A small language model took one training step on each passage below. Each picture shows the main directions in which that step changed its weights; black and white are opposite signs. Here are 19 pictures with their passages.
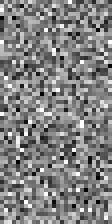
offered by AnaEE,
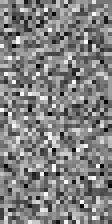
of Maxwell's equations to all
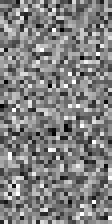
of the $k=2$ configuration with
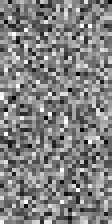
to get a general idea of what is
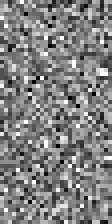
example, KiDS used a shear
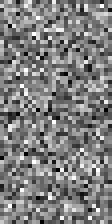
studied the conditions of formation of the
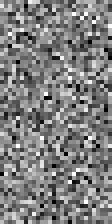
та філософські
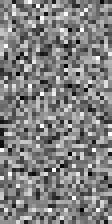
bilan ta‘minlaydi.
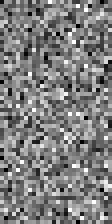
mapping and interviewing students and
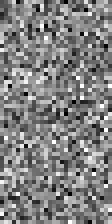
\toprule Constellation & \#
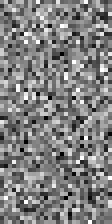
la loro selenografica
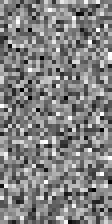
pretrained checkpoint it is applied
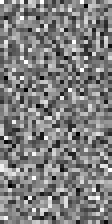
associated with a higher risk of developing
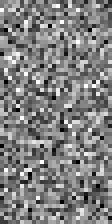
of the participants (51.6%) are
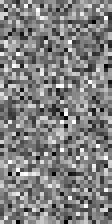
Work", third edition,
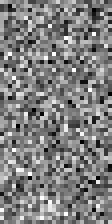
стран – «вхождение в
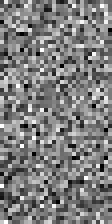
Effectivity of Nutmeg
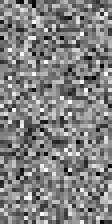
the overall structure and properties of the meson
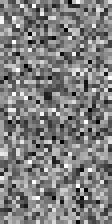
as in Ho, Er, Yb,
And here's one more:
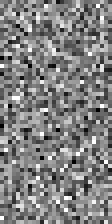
sangat penting untuk
